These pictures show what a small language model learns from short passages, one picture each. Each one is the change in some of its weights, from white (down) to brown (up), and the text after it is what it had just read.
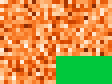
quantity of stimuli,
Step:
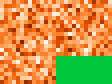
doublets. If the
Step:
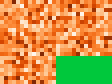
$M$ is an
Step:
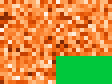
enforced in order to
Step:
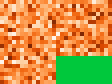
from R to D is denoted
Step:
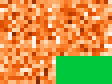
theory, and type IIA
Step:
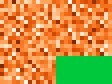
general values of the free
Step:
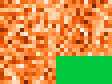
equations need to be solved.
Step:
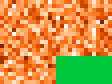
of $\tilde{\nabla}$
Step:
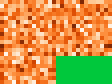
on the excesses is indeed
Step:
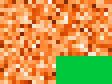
for followup spectroscopy with
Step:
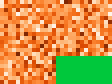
D1 is angled at
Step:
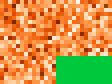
x_n &{\tilde
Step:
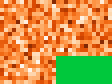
we omit. To prove
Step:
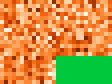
Moreover, assume $\phi$
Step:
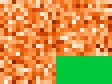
the effects of high impact parameter
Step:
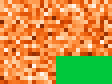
The hypotenuse and pairs
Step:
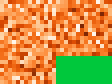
days of experiment, the
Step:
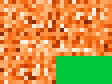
in many fields, from pure
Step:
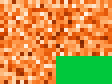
the possibilities for the
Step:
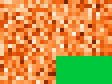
their data, or to object
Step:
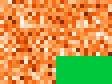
\end{Proposition} Let
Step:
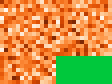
are dispersed evenly in
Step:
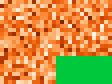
shear tomography.
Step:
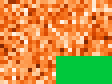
and ANTARES
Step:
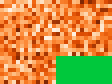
corresponding to the Unruh
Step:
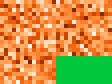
can be written in the
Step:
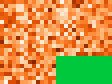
For any smooth real function on
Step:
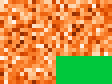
to both the radial and
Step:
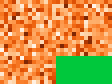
another facet of this
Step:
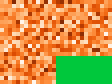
$L$-function is
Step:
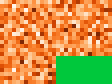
and the sink, or
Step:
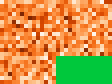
get \begin{align*}
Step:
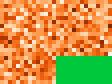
logit functions, more
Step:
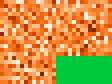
can judge whether
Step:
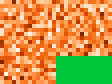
contributed equally to this
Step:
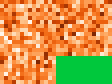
If we want to know the
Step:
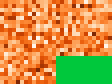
comprehensive result of two
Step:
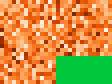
$6$. We first consider
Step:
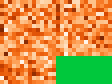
be a positive moderate solution
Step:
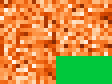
are reported in in Table
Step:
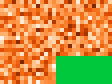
clock experiments are weaker
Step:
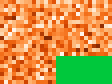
realize nonlinear mapping with a
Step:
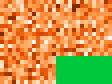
find any explicit derivation of the
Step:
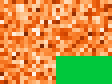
In the latter case, we
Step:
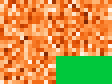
of entries in $Y$
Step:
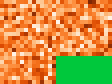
media formats,
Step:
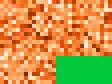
death out of every
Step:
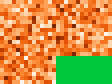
that for every even test function
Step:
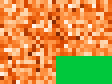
in the definition to avoid
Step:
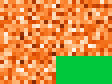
top gate is colored
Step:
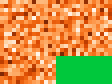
scattering region and we describe such
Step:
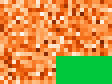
the spatial domain are standard
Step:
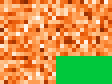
(Cambridge University Press,
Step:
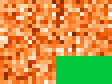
flake is zipped
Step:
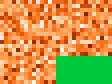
$F\otimes G$
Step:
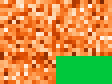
these modified heat equations leads us
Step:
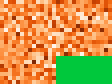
two regions of space vanishes as
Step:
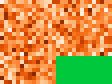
zero. It follows that
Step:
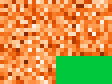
is lower than the maximum
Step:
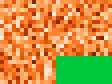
equities and 25\% to
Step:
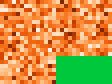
t_0$ as discussed
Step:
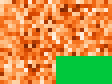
2. **Supplementary
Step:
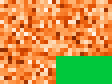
with definite values of the
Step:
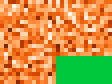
of Synge's
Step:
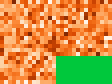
$J$ in compound
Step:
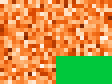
the Camembert of
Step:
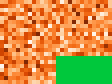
evaluated far beyond the end of
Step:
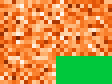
this definition can be correct even
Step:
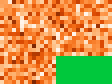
\ee It is an easy
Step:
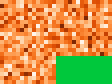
addition, we give conditions to
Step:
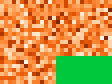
$f : C \longrightarrow
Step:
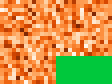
frequency bands into a fixed number
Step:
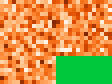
in two ways. Firstly
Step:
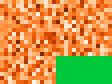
hence lends itself to
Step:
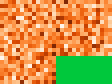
reference configuration would be mapped
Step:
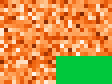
greatly facilitates
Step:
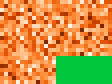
model is always cVBS
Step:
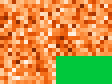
a small constant. Let
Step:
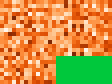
them understand some of the
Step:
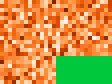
easy to understand: when
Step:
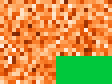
Strong optimality. The
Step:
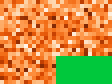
Phys.\ Rev.} {\bf
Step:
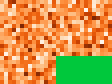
of conductivity distributions inside the
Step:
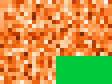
[font=\bfseries] at
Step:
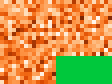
that in KPT any two
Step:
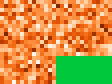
series is usually required for good
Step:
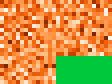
are still smaller than the experimental
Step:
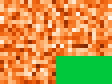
show that the line bundle
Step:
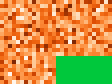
monitor count units (1
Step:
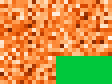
thermodynamically stable, while a
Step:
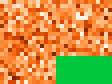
the neural network, it is
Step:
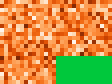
account the momentum dependence of the
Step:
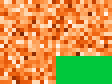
that $m$ does not
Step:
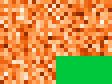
free energy} In this
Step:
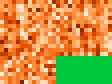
Moreover, $\phi$ is
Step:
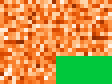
path breaking peer
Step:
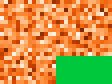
matrix is \[ G =
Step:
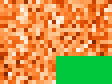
Taking the natural logarithm
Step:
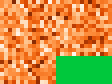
$i$-th coefficient of
